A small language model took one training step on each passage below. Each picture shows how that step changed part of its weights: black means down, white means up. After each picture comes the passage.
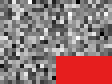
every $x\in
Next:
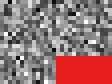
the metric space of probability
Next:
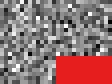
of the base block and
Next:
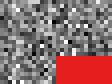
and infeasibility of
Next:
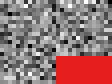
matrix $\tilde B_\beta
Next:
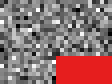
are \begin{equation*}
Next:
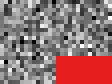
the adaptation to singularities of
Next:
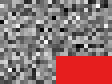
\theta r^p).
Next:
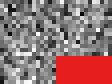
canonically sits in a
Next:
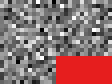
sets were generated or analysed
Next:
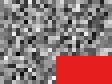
bound on the controllable
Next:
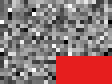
and $\mu$. If exists
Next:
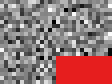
\quad \mbox{ and
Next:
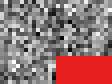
wheel and rail
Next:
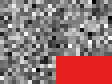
above and $a,b
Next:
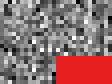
the spatial dimension, and
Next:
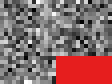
Step 3:} We consider now
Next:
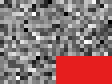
$\lambda$ is a measure
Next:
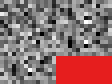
It is not hard to check
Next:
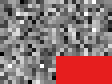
define $\Sigma(v)
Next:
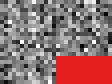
paper, we strengthen
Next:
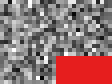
be the support set of
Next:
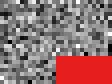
high order, Bull.
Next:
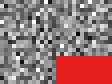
\setminus (I \cap
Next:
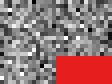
has a non-trivial torsion
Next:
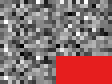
pathwise analysis complexity remains
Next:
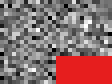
$\Omega$. Then, a
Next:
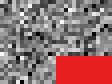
is the irreducibility
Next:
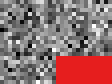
\end{equation} On
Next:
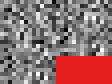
computation of the exact exponent
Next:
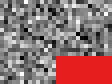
clear that for $T
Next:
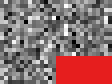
continuity method and the existence of
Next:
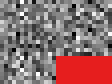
of helpful suggestions.
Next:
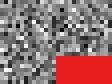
in \cite[Theorem
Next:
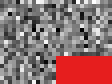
with affine connection} Below
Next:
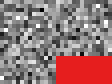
0\leq t \leq
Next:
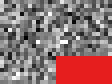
In the proof of Proposition
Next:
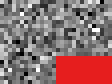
is realized by reflection through the
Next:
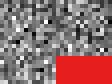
short exact sequence of vector
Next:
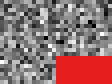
The ramification of the
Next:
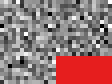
(X), \quad X
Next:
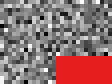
tree clasper whose underlying
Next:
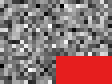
vector $X$ to
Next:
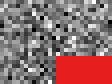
$\epsilon$ as in the
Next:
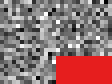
+ \frac{\partial
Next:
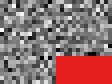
\mathcal{U})$ is
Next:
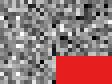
solution. □
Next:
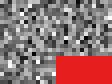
is an isomorphism. Since the
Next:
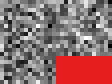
the desired recurrence relation.
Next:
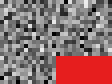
the SARIMA
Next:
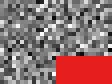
allons voir que
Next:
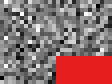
version of the game we define
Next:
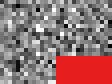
in terms of damage
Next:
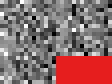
following harmonic number identity:
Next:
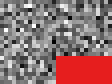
2-D CU numerical
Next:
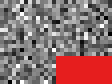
of edges in the shortest
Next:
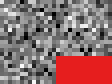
a simple proof that \[
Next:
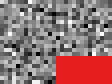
that the inequality $\ord
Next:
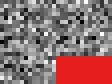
approaches, using the solution of
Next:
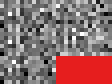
guiding (or sample)
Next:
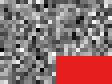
terms of bidegree
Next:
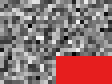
can be far from the
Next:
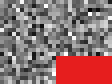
if and only if all of
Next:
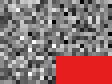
and Simulation 10
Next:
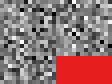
command; that's different
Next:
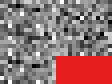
renege whenever their
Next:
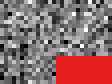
this work, we propose a
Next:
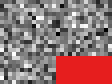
a bounded operator is compact.
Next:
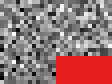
can assume that ${\mathcal
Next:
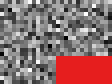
will also determine all values of
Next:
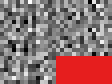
priori} estimate for the
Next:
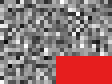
version of the final stage of
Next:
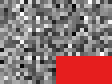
of vertices in our construction;
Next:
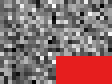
points. As demonstration,
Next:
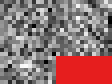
face. The general corner
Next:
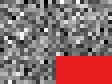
1-Motives over
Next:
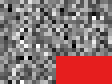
of symmetry in such generalized sense
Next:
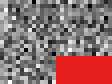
integrals are the top intersection products
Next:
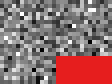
exposes that the previously proposed
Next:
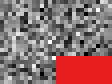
exactly $n_2$
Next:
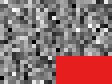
show that the stabilization properties
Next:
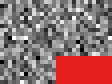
many points: one point for
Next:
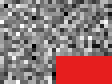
\, e\vbox to
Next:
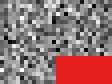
RGMIA Res.
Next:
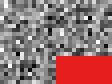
& \ddots & \vdots
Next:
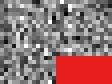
support of the potential. A
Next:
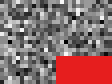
conformable fractional derivative of
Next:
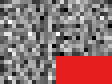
global-in-time regular
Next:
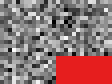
we will use the following $\
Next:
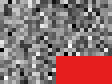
the marked parameters in Figure
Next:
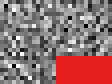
to the Dirac measure in one
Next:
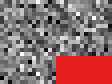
considered in this paper are over
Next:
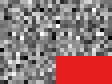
because $Z^{Q}$
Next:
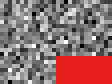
complete the task of making
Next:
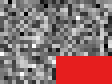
optimal stopping times. We
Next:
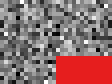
$\delta>0$. These
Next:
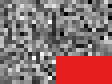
trivial. Solving the
